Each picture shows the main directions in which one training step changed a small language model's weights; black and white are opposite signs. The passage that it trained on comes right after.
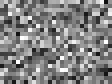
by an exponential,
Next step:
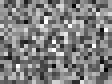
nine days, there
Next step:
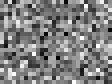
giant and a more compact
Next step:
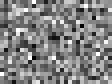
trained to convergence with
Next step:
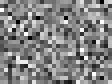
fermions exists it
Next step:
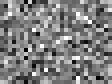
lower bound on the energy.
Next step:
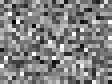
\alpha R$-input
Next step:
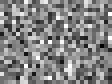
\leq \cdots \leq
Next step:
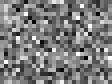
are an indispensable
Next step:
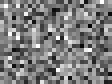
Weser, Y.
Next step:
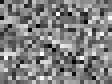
to the conclusion that the
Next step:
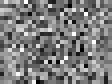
utmost importance
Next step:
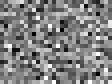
gives the four generalized
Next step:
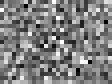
them are the same within
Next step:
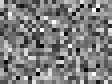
likelihood of
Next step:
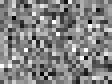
AI generative models.
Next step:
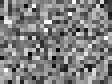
these local times to define an
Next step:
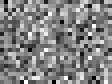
second harmonic electric
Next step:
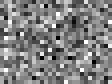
tool is presented.
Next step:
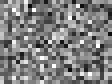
\atop i\neq
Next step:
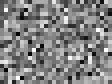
presented in this volume,
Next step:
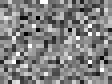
m}$. We now study how
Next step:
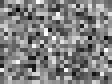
probability is continuous, and
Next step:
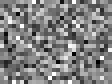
the sky due to
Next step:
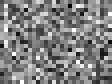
of $w$ via
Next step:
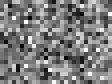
function $f : {\Bbb
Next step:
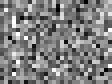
be expressed in terms of some
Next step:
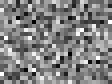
such complexities as the
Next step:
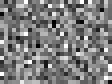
GRBs, the
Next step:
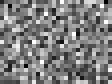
the $xy$-plane,
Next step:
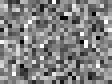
a "law of large
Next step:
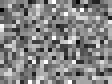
solution and obtain a graph that can
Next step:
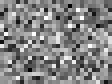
weight forecasters
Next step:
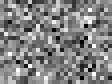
effect in finite element and
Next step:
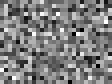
for the ratio of the
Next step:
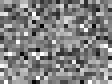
to the groomed
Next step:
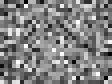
matter source we
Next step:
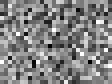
$\forall P\in
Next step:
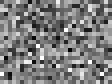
is proposed as the
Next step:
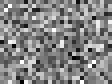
The seeding initial condition
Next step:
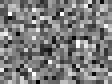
minute and obtained constant
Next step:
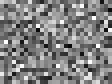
in L'viv and
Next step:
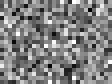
all the programs increase
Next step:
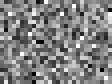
Sections 2 and 3 are
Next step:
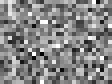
However, total stellar
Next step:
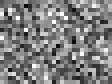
themselves a
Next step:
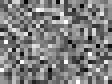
the models of fully
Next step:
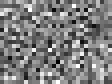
exponential random variables
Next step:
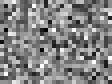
transparency or
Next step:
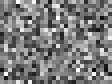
vague mixing,
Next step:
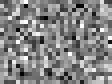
hysteresis is
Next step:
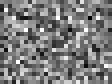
be sensitive to much
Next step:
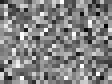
of the apparent
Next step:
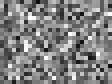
constant $c_{1} =
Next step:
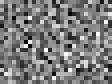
$r\rightarrow \infty$,
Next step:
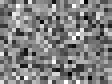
congruences $
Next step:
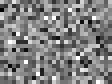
\end{align*} Now
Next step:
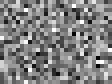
manifolds are associated with the
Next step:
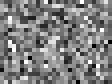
valid, so that the
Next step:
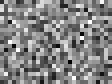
The different theoretical models were
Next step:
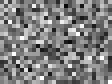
the whole signal processing
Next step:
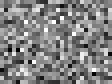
proved by Falconer
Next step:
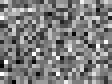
follows. Consider the expression
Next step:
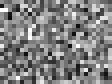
tangential to the side
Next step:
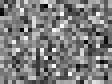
of fBm with the
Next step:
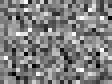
susceptance at node
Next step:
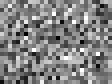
For the same reason,
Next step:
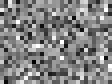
same circumstances,
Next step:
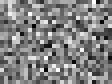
However, unlike
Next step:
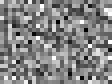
to incompressible
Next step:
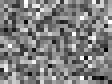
situation, some
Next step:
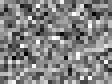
anisotropy energy
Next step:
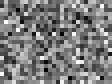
scaled by the number of
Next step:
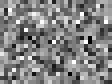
THz field-induced
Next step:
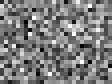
computing the KS
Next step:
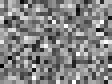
while review throughput
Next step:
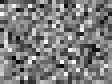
the large gap of factor
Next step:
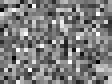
are shown. From this we
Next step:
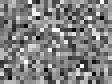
) intersects the other
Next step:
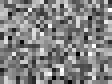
version of any complex system is
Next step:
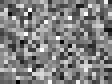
group $\mathcal G$ of
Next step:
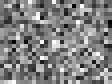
F}_t$, under the
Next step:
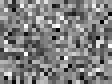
after accounting for
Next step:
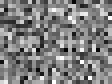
a complex number $z$ if
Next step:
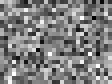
results. The system framework
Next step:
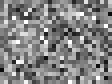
dimension $n=20$.
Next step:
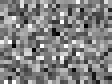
that stabilizing a
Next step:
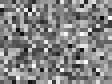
topological spaces and approach
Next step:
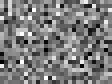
steps $\delta p$ in
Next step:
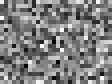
general rule, the elements
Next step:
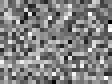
\bibnamefont {Rice}}, \
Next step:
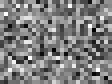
should be. Its
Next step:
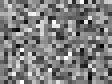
PUFs such as
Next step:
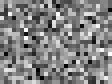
$\overline{DF}$ of
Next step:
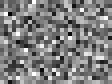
conjecture when the base
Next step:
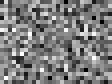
the convergence behaviour
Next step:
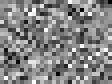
theory (1). We will use
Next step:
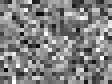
control for beamforming,
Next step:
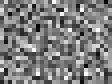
rates are compatible with
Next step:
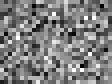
CAL87 and
